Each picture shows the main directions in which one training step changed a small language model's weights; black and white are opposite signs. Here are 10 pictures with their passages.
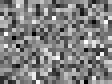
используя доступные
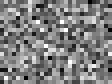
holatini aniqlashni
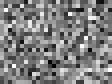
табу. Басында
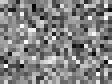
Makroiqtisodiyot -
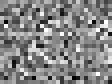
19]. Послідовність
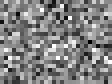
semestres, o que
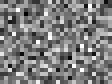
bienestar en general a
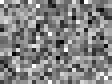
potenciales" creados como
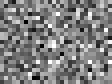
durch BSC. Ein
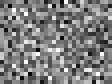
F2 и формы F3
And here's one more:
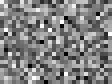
dapat diajukan kepada
